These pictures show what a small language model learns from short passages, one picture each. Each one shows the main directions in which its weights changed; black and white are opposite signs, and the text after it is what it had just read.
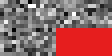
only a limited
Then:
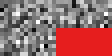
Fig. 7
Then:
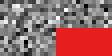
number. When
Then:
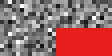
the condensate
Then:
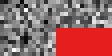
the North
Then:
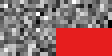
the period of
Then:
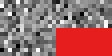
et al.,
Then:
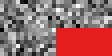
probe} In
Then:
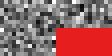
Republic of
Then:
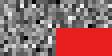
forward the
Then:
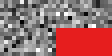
that nodes
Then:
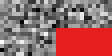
su organización
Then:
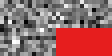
Head of
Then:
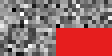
represents the
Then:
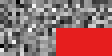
the curvature
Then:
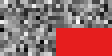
a continuous
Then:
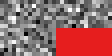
effects would be
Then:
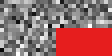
protein in
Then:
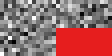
dependence cannot
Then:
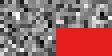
is initially
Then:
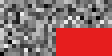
This work proposed
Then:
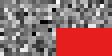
and clinical
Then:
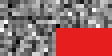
MeV on
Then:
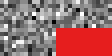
evidence that
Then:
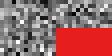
in some cases
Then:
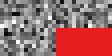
k \\ \alpha
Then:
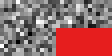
systems. Project
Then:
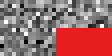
the same final
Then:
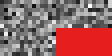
online support,
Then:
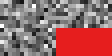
potential effect of
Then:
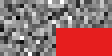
felt by
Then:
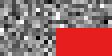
In order not to
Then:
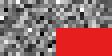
only. In
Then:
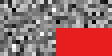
6 sati
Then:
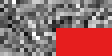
the ability to
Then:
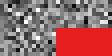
approachable to
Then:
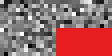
storages -
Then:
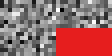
они не
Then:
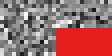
a decrease
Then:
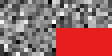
surface of a
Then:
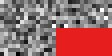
mass peak,
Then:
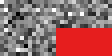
may be present,
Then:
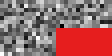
the implementation of
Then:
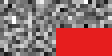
product of two
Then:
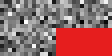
reasons this
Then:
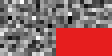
field onto a
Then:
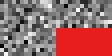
cases. The
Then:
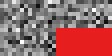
as it makes
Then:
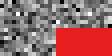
test statistic
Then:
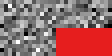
the ones obtained
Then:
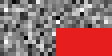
system. However,
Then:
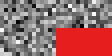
definition of
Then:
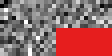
conducive to
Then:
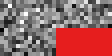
a lot of
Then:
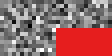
(a) the
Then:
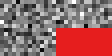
realized for the
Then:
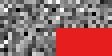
way, there
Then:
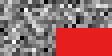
Service in
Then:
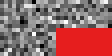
As stated
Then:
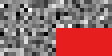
any content and
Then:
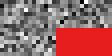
either the
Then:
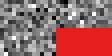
Other parameters that
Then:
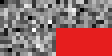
The authors
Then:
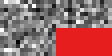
The lower
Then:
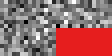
В данной
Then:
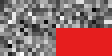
in New
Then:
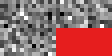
convert these
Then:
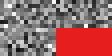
for children
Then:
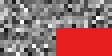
review in the
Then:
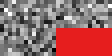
din alte
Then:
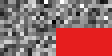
the analogous
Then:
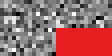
characteristics of
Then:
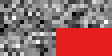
So that,
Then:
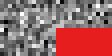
a major
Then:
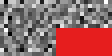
não é
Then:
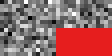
fermions on
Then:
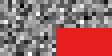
less than
